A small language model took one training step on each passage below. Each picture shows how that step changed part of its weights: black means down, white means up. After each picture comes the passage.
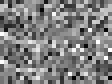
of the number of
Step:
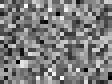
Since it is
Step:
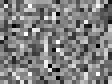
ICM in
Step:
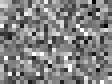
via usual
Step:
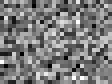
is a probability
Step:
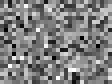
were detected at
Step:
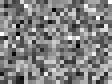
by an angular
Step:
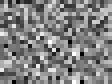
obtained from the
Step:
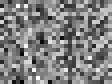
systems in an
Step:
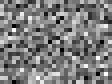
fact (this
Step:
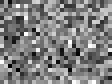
features can be
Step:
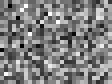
sources play
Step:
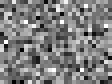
tune the
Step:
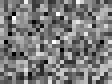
fact that SS
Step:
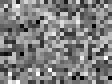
is for the first
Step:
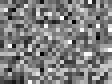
the shallow
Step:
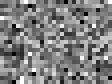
the net
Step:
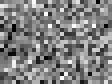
$t$ when
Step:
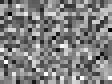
each mode measured
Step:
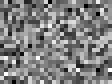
of things
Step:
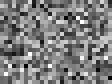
the free
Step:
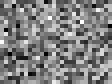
charge is
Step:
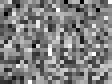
a reliable
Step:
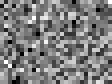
The magnetic field
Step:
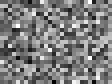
we also derived
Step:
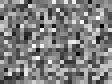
constant electric field
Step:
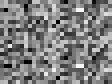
sufficient condition
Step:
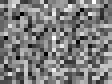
close to
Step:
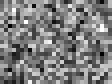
them. The
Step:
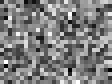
flowing parameter
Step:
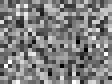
stellar populations,
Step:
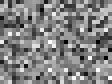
of the new
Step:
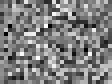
set of possible models
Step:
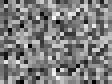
are not in
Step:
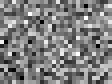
Using such
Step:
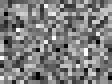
that regard
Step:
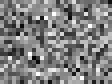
a field on the
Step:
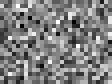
occurred on
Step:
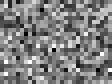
of spectral
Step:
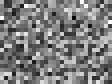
channels would
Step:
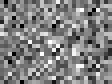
extended from
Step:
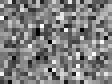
\theta \over
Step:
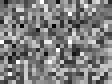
performed the
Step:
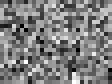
is applied to
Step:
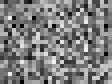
noted that the
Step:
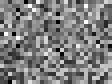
Center for
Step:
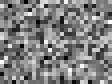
different phases of
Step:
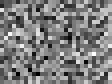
Alice, and
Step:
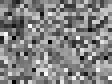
the local density
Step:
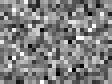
inspect the
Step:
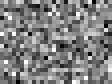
2) report
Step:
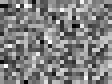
simulations use
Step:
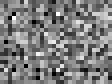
that SSI
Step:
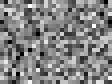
The dashed
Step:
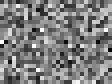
part and the particular
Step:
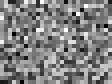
is contrary
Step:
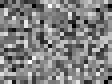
transition takes
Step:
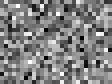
S-matrix of
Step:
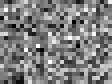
an estimate of
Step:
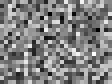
specific algorithmic
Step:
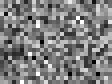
the paired
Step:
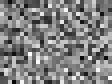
the excitation
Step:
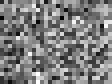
a total of
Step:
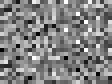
certain value
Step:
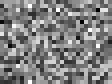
a proactive
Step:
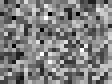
their protonated
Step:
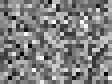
will be produced
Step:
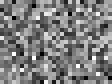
In this section,
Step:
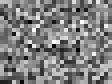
is about one standard
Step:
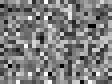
field theory,
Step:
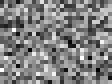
for the real time
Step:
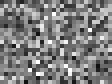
to the noise level
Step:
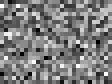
values of the parameter
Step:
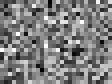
reproduced using
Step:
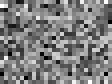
A value of
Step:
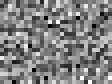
because molecular
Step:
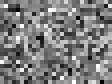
at low scale values
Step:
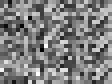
are described in the
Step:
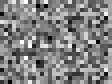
site distribution
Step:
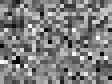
the energy scale of
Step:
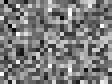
our study has shown
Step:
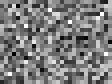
implies that
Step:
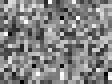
low, the
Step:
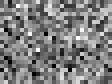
findings are
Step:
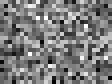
the two possible
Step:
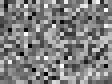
may require
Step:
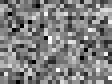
The uncertainties
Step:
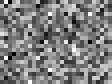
key component
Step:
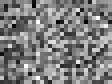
it remains an
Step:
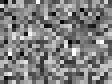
detected in the
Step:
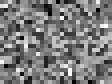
noise variance values
